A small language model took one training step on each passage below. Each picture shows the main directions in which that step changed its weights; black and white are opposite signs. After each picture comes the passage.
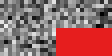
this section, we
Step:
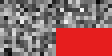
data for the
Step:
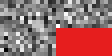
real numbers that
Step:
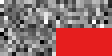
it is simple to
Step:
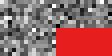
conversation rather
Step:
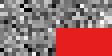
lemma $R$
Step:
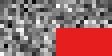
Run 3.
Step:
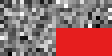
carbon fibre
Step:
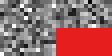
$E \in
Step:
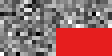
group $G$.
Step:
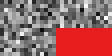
and provide the
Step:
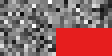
the iterated function
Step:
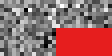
the warping
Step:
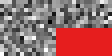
do not contain
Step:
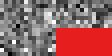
this example we
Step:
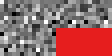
user has to
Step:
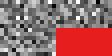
zero-range process
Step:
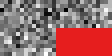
the same argument as
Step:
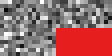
technologies to
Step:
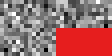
failure and
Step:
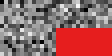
in the statement of
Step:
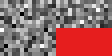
used in Theorem
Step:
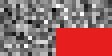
if and only
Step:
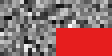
definition agrees
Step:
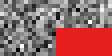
the localization assumption
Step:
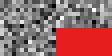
the used methods are
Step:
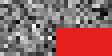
the first kind
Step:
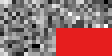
operated under
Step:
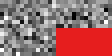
want to prove
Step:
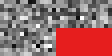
any ball of
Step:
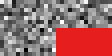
not a root of
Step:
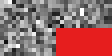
effects become
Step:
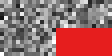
to the final time
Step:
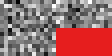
ASA risk
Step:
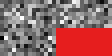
regular value of
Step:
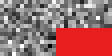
and we hope
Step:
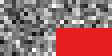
there is a
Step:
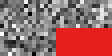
the cells
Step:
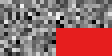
to the absolute and
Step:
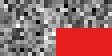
the text in
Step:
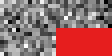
data collected from
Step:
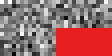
in use, number
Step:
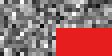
gives the following
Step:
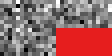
as well as
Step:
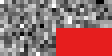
data analysis,
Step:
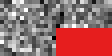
complex numbers. We
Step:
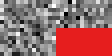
class there is only
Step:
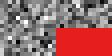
literature of the
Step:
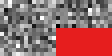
and cracks
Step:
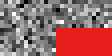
Further let
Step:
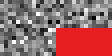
= ry
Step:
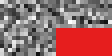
has still to
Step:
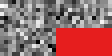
Remark that for
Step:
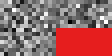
being the order of
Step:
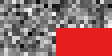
different topologic
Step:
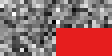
two equations we have
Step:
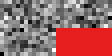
explaining that as
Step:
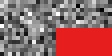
\lambda \,
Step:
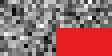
two conditions{\rm
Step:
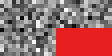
local market in
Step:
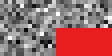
of the edge
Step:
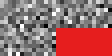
In digital
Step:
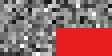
model of the process
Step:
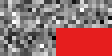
Then it is sufficient
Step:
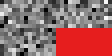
an implication
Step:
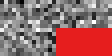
enumerator of
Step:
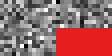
of vector spaces
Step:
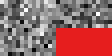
During the
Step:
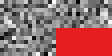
we used before,
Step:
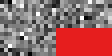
problems, solutions,
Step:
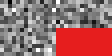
possible error in
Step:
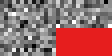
economy has
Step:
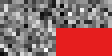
notations and results
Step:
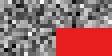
centers, where
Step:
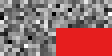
to take the same
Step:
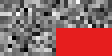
a meaningful
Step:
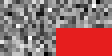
monetary value
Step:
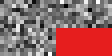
2: Water
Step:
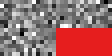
assumption (2))
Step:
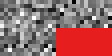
will be made both
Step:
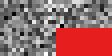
& theory;
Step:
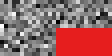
first order ,
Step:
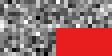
a decline in
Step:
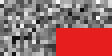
and dinner
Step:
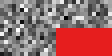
In the same way
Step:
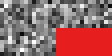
given all available
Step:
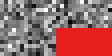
of generality that
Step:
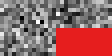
belongs to the
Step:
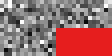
and set %
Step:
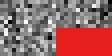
the following estimate is
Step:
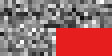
for teachers
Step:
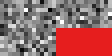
appear. In Proposition
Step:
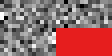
to a subset of
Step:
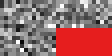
while some will provide
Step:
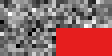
also teachers to
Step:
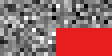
: D ata
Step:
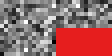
is of the form
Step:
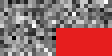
made up of three
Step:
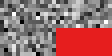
On notera
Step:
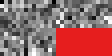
paper, no known
